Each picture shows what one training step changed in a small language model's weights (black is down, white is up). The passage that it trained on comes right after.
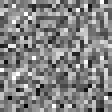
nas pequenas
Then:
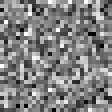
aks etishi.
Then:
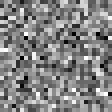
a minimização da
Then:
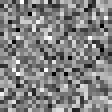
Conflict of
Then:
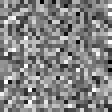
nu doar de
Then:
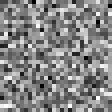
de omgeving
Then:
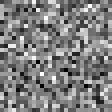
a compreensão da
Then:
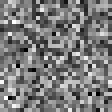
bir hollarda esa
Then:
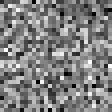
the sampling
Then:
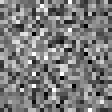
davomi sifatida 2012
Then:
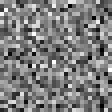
parkir di
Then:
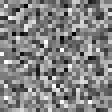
nacido que no
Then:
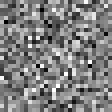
инглиз ва
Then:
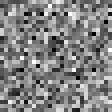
elke contrôle
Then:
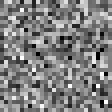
este determinat de
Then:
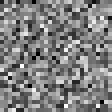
as well as the
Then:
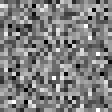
jalb etish
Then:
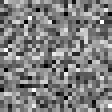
the Verkhovna
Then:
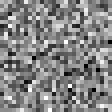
confirmação de que
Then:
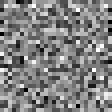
Elena, las
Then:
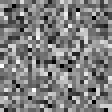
estrategias de los
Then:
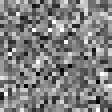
asoslangan nazariy
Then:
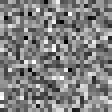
IT, сув
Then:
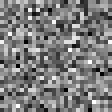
инструкции по
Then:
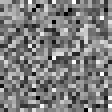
and scientific publications
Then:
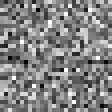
de lado.
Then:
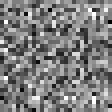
"The Dance of
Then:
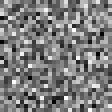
un estudio cualitativa
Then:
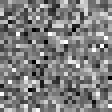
system with ERP
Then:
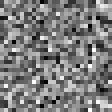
ona bir tür
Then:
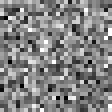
no está exenta de
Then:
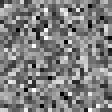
Asamblea Nacional
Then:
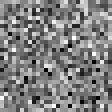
ва кутмоқ
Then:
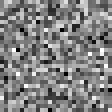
adultos, se
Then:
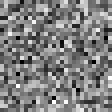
el personal administrativo
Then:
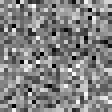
Psicología del
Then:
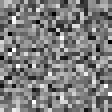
qilish metodikasi”
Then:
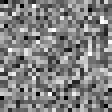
ocurre con los
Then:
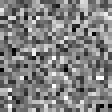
recherche et
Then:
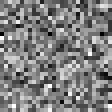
yanada ortib
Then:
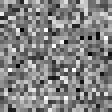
cortesía de
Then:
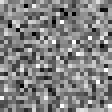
o “buriti
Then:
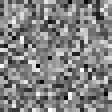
ato de conhecimento
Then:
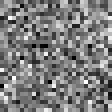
permitan su
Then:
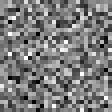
les ions les plus
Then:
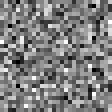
a ello, la
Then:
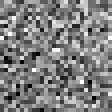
autres, les
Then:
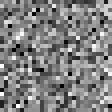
- ingliz
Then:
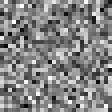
e aumento na
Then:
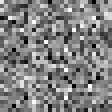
nationale Recht
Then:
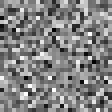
familiar usadas
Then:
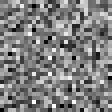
Respublikasini yanada rivojlantirish
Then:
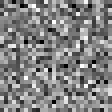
A partir do meu
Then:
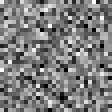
biz həmin
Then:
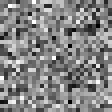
de inquérito
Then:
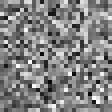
desde una perspectiva
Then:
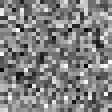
a denúncia ou
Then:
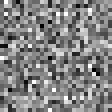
como una forma de
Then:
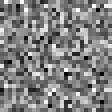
отказаться от
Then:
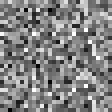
процессе производства
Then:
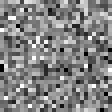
foi realizada por meio
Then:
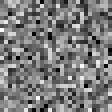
shaxs va kasbiy
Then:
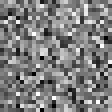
methods based
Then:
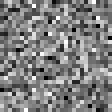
Há ainda a
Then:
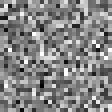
de su uso.
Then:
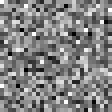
Aholining ijtimoiy
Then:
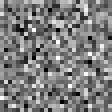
борилди ва
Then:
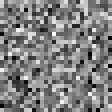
о реальном
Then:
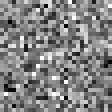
em Imunologia e
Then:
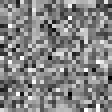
involvement in
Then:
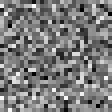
lesznek a
